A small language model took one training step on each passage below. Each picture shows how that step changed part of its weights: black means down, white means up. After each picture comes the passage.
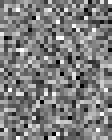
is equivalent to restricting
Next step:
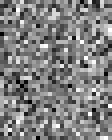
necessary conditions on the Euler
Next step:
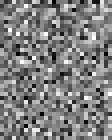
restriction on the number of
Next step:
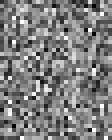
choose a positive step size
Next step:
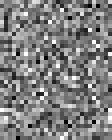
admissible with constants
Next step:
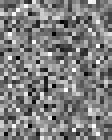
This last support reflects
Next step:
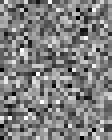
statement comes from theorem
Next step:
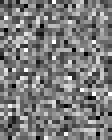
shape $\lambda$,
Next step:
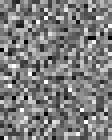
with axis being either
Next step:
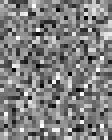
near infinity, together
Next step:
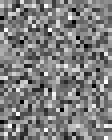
of clique cones
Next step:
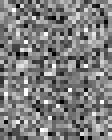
will call a volume form on
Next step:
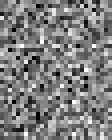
both the path and distribution,
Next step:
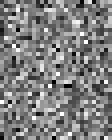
been effective, we
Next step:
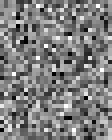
deduce the formula that relates
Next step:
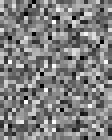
is the set of maps
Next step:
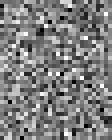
length of $ab$. Let
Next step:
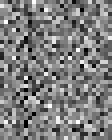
the location of the random
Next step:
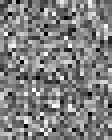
{ds} \right|
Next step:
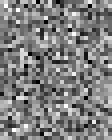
theorem, saying that for
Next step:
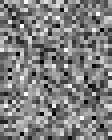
networks. Sparse
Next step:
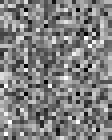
expresses that each
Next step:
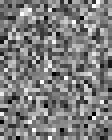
f^n \cdot
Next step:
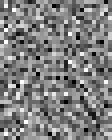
nodes. It assumes a
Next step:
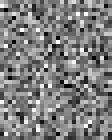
and we leave this
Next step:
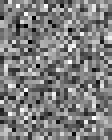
a monad on the category
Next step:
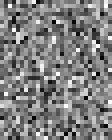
not orthogonal, that is,
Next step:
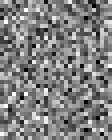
over the complex numbers. In
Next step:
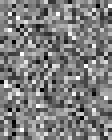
with a simply-connected
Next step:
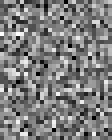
it is switched
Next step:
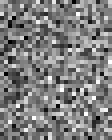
title = {{An
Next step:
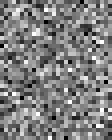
parametrization. For general
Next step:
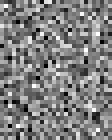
Ch\rangle= -
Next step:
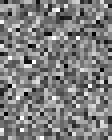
3 or more times, so
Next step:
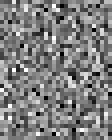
of $\xi$ is
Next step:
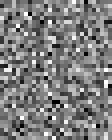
some } c \in
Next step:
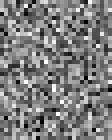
study the {\em iteration
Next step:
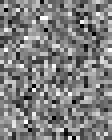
has the given form. It
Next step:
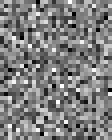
'taking homology'
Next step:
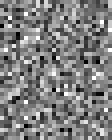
same size. The first term
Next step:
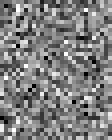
out by the desired equation.
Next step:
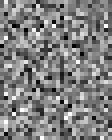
C}. We shall always assume
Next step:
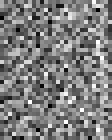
enfin la notion de
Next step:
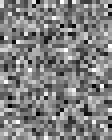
and only if that basis is
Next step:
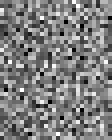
is asymptotically linear in
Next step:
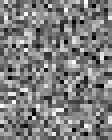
and the initial slope
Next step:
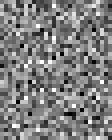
of variation in these processes
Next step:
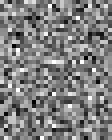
\end{align*} on
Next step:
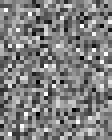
local charts which
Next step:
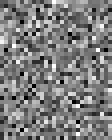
of the Fifth
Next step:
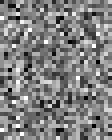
In other words, for any
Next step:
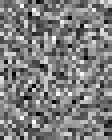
has the following expression $$-
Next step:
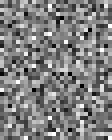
lexicographic order
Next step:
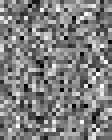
to the three numbers in the
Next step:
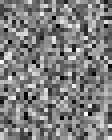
$G$ is as in
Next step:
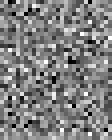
$\GNga$, satisfies
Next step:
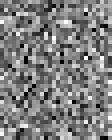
of that in the above
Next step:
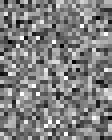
/\left( \theta
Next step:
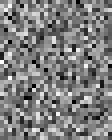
$n$ has the same
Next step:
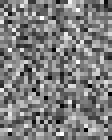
Clearly $A$ and
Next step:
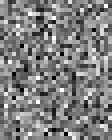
of this paper is to replace
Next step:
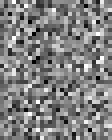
an almost complex structure on the
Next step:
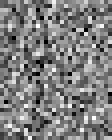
{\it n-th
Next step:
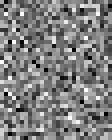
$\Re \Omega$ and
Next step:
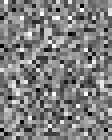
for metric measure spaces, which
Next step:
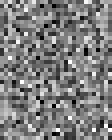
this is actually a
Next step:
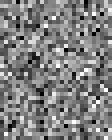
to the mutual
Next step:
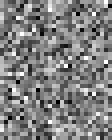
number of realizations for
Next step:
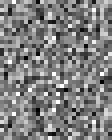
diffusion in dynamically
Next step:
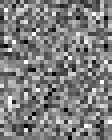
have higher actions than the
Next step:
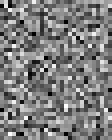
by dividing the
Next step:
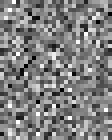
Proof Theorem 1 In the
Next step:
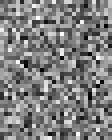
The associated eigenfunctions
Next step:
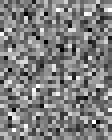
$h$ for the
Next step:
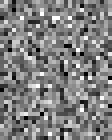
solution, but most of these
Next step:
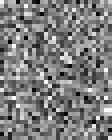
at some point $x$.
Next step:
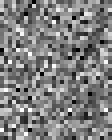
is the more convenient
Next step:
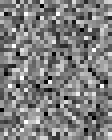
require a trivial result.
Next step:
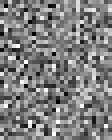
a linear feedback
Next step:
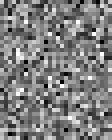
maps of cyclic groups and
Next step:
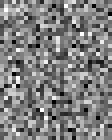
\end{itemize} We
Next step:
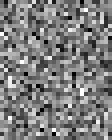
function $f$ is
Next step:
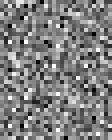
for sums of independent
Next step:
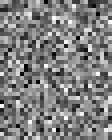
Mod. Meth.
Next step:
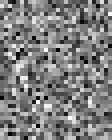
continuous and strictly increases from
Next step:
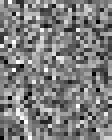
In this experiment we study
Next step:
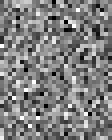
we replace $\mat P
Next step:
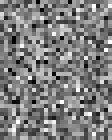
two-player differential
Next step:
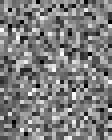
non-constant eigenfunction
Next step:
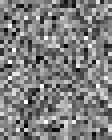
time by using the MK
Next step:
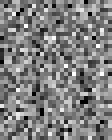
deformations of compatible
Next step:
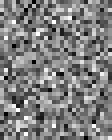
share the same set
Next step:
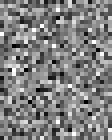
Furthermore, ends with finite
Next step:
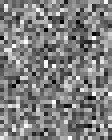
on $\tau$, since,
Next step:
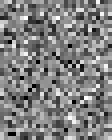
equality, and therefore by the
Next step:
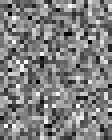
Kharkov State
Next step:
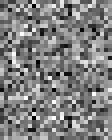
number of grid points required for
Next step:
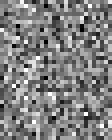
shrinking. So
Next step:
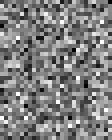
The connection between the general case
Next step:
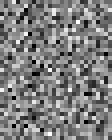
the regularity of edge
